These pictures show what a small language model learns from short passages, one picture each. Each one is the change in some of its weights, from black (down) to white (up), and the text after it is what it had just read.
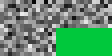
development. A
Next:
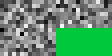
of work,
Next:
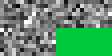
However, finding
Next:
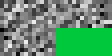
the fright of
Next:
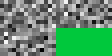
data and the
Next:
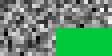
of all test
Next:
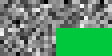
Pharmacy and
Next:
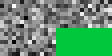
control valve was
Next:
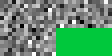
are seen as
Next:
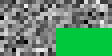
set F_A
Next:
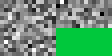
to the cover
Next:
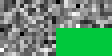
in turn,
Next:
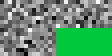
and a similar
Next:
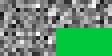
recurrence is
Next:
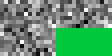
temperature: 40
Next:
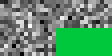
were made aware
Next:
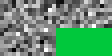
is therefore an
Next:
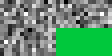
shows the experiment
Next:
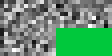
the scope of
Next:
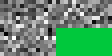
and starch with
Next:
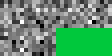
statistics using
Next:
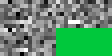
Research Article
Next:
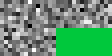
go to the
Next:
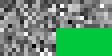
also takes the
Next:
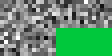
to support the
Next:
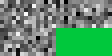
review of sources
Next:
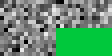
applications include a
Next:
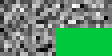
use of organic
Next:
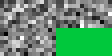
the feasibility
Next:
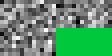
a result of the
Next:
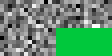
influencing factors
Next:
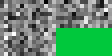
Research Office
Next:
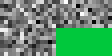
information and communication
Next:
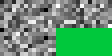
used the compound
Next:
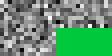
weight, which
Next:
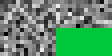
of interest:
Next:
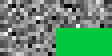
and effects with focus
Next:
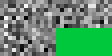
results were found in
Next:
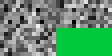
sensation of
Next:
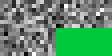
with visual
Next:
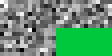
a weighted
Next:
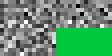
a nurse
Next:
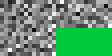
analyzed data.
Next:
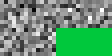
which days to
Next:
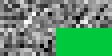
This research aims
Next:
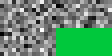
or work location
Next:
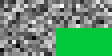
the initial
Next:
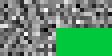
have normally
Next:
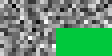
mechanical properties
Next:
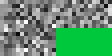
formulation 1
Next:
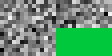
to other soils
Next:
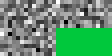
published studies.
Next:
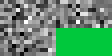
The two methods
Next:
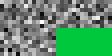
from the centre
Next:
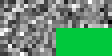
the construction
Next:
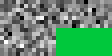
from the sample of
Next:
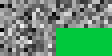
since it
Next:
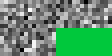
they performed
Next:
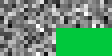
ability to
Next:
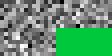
need to have the
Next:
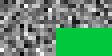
are plant
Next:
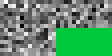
TN –
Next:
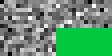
increases. For
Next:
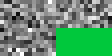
to over 4
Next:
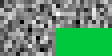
an example of
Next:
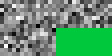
by category
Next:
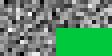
exposure from
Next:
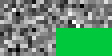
with the longest
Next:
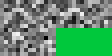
on the performance of
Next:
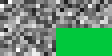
secondly, with
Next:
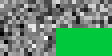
than planning to
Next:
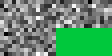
that may lead to
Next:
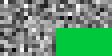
Model in
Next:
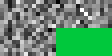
place on
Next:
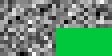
developed an integrated
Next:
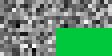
topology of a
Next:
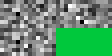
up to the
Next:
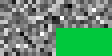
for physical activity
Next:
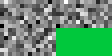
hardness and
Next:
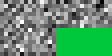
Before the
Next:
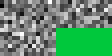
in Special
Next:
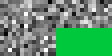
world has changed
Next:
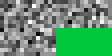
activities play an
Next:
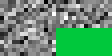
proposed class of
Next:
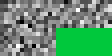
ha of free
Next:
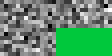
provides guidance
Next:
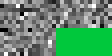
novel approach will
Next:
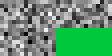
a longer time
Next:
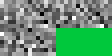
myelin and
